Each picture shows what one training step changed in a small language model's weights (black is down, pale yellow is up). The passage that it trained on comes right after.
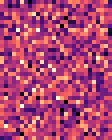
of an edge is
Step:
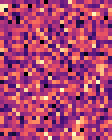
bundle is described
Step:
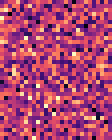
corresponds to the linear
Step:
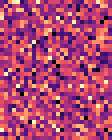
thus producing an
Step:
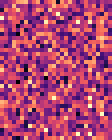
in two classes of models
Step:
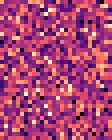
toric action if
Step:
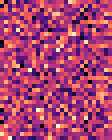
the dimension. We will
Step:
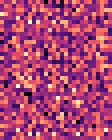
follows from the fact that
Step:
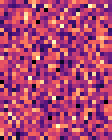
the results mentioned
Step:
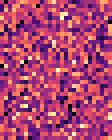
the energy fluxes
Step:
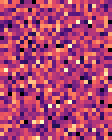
model where \np is
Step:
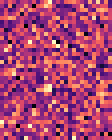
B) \geqslant
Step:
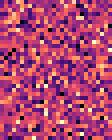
electric current section
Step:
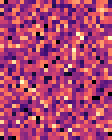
If $f$ is a
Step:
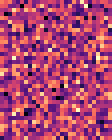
to be denoted as
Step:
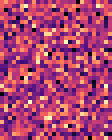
Encore} The
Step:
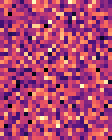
most likely not in
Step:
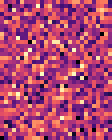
networks are well represented
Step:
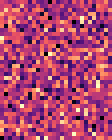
calibrating and then
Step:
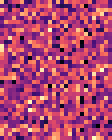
replaces $s$
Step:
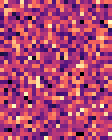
is the one-parameter
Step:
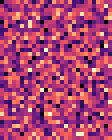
flat disk if
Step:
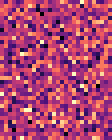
and established
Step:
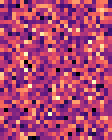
in terms of the parameters
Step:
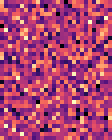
and UV light
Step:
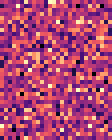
for comments on this
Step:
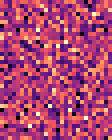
fundamental linear line
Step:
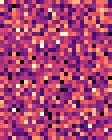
important results parameters are
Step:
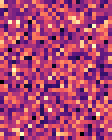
out of the plane and
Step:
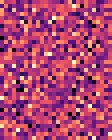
this, note that we
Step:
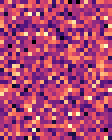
would need to activate
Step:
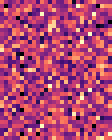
field strengths
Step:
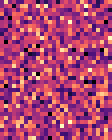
indeterminate in no
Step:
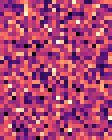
the integration constant that
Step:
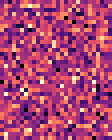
$n$ layers
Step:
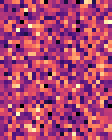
from QQ7}}
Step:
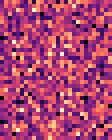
on the lattice, using
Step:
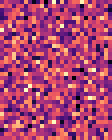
also much higher than the
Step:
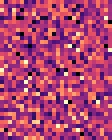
right the large yellow
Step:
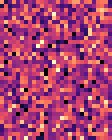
the domain of $\beta$
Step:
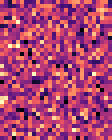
and $\sG =
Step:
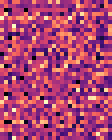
allows us to show that
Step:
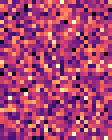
diffeomorphism} of the
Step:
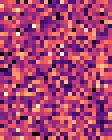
From Corollary
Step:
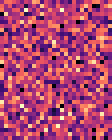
the cross sections of
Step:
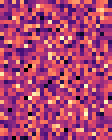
for any $d\geq
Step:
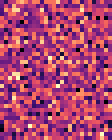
upcoming uses of
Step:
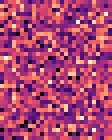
in work of N.
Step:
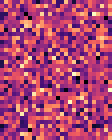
measured parameter and the
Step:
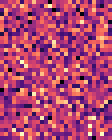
the noise in the
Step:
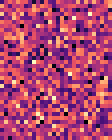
a supernova.
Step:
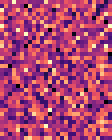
Sonine coefficient
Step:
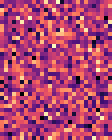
points $z_i$.
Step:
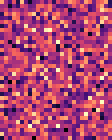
of each interval are
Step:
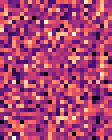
interactions, mainly
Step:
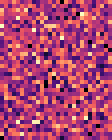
The resonant energy of
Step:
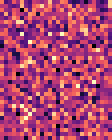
edges of the lower
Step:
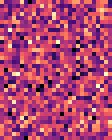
$r$ regular
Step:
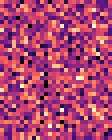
accretion disks
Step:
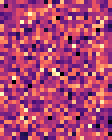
to vertex $1$
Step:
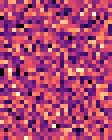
from their concentration
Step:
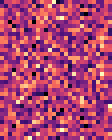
to the social
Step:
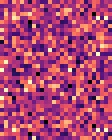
can use this conic
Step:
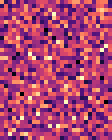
the time interval between
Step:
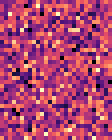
of $M$}. The
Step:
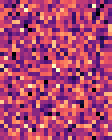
$S$ has a
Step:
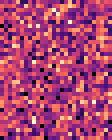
samples. It is
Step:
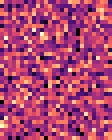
we can reproduce these
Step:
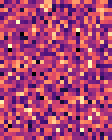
Banach space such that
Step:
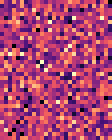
at the following {\em
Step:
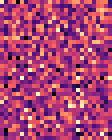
strong magnetic field
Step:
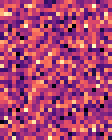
following subsections,
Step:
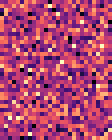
to the noise level of
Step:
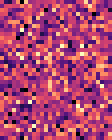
family of groups
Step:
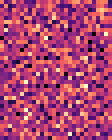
any invariant of the
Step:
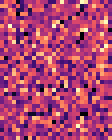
trivial knot.
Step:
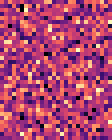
assume furthermore that
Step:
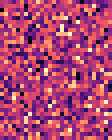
measurement the multipass
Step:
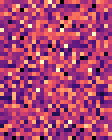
write $A \subset
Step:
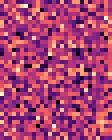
simulated result, it
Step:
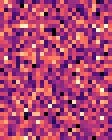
although too
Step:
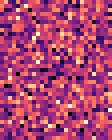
there is a sequence }
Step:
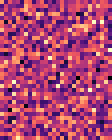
that the path leaves
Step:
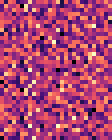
the case the case all
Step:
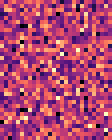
a practical hard
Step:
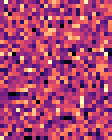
functional E+cV
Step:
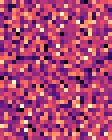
evaluated recently
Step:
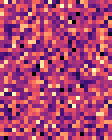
curve exists by the
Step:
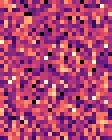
encounter zero
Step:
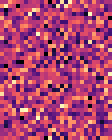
For completeness,
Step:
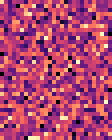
benchmark values for
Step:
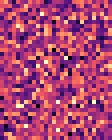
paper is organized
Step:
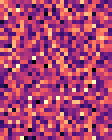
states during the free
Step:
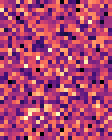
order for the single line
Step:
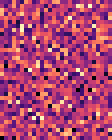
at $t\geq
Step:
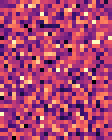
limit $f,$ then
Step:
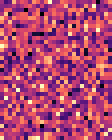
substitute for the
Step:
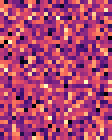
Definition Distance
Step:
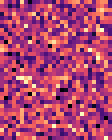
of those two terms in
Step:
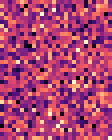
\toprule Phase
